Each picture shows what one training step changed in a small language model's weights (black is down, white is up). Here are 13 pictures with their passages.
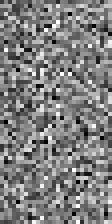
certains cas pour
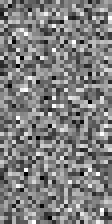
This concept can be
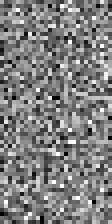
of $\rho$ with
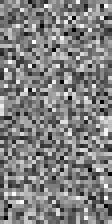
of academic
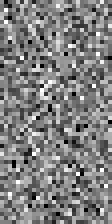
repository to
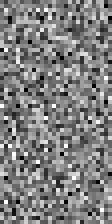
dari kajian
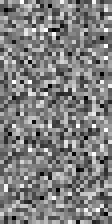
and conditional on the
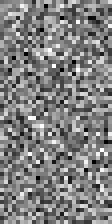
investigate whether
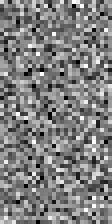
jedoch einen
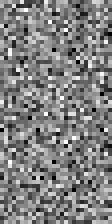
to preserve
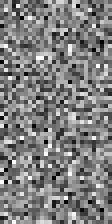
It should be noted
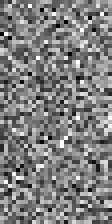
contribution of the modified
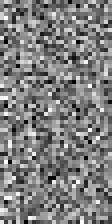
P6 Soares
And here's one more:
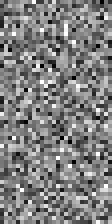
given to configurations
